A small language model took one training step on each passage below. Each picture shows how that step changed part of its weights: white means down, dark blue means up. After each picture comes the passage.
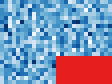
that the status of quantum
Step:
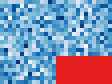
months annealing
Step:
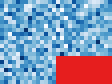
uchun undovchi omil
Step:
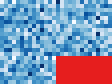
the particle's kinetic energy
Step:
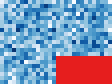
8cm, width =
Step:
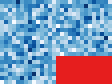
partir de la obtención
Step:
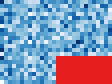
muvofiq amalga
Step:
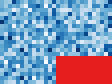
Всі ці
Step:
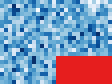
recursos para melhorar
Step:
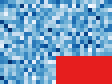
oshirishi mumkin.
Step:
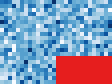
новое решение
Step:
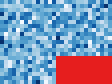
sensitive to large angular modes,
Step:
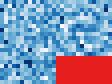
histórica para falar
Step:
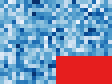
lo que les permitió
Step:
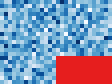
organisations publiques
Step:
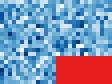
o momento de refletir
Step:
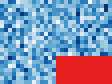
the NAs in education response
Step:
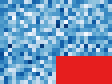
союзників та
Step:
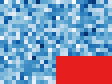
digitales de calidad,
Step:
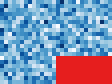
memiliki akses
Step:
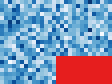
The peak called single-particle
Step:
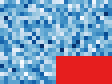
initial screening relies
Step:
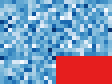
аз барои
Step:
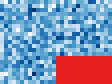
and Higgs boson masses
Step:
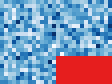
2030" Strategiyasi
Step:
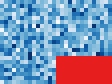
results of the model fitting for
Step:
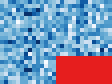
Ga accumulation on
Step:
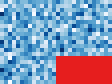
com o contraste natural
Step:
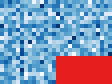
Human Development*. –
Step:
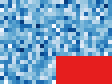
of psychologist L.
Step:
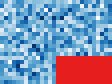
espaços de aprendizagem e
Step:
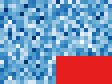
Welke vragen
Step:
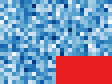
is therefore plausible that
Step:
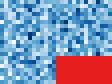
the sampling algorithm discussed in the
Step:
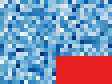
along with the flow of gas
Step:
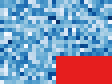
har ikki tildagi
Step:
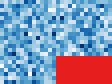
situações concretas.
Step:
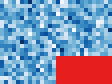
in what way the difference can
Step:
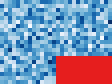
allow the assertions to
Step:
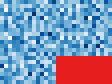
was psychologically difficult to
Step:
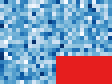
и стимулирования
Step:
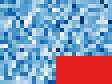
etish darkor: -
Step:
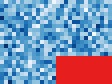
one of the runs described
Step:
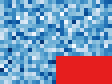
Entwicklung der
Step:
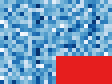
nova cisão entre
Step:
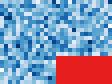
possible future directions.
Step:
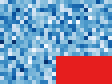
problem is in general analytically
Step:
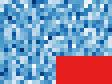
produce a rich training
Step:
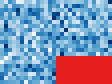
Planck particle interactions with small
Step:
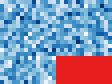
in this study, may
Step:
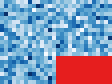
demaniale a
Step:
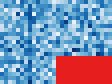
by the small width of
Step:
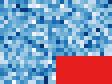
із порушенням
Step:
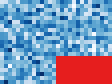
Both the track state
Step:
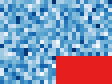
o'rnini va
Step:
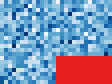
вопросов в
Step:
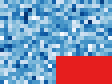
oscillator (given by
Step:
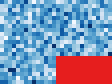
by the European Research
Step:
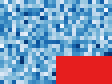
interest (ROI) within
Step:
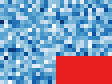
only three. Second,
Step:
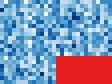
STEM image demonstrates
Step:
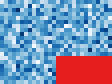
be consistent with the BFT
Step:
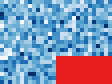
overcome this limitation
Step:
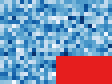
is illustrated by the
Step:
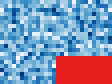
perturbation theory is given by the
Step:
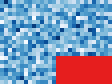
de spus că aceste
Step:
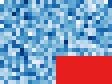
balki marketing va
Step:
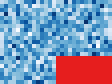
and $gg \rightarrow
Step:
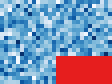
system, one must consider the
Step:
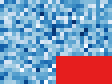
texnika fanlari doktori,
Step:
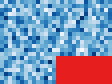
Einstein field equations has been
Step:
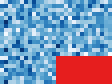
contains a high proportion of
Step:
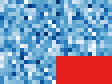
mitik apo
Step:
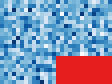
spectrum we should make some additional
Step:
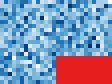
совпадает со
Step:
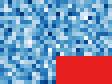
of Sgr A*. We
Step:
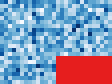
la domótica permite
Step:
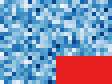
applications as well as the
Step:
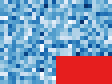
remoto; - O
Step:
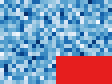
l^\prime j^\prime
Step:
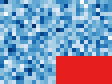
Taqlid qilish
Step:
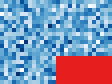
oshiriladigan bilimlar
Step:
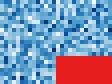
Spectrum Serie
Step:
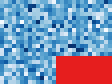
illustrating the computational workflow
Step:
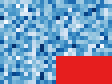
always significantly overfit on
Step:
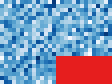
misolida marketing
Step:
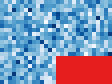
particular, we define several
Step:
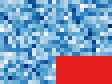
where $l_{ec}
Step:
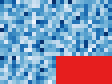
paydo bo‘lgan
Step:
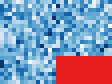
at null infinity.
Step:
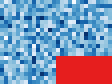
how to properly account for
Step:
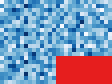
desenvolvido para analisar
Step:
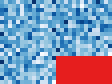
the density perturbations. In
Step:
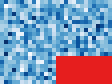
the joint tail of
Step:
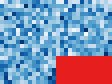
system, material parameters and the
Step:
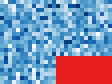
appear to accumulate the
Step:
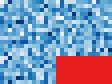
data (all kind of
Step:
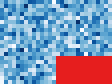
Fokus standen
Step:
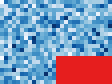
политики в
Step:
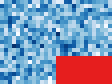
lock function for different
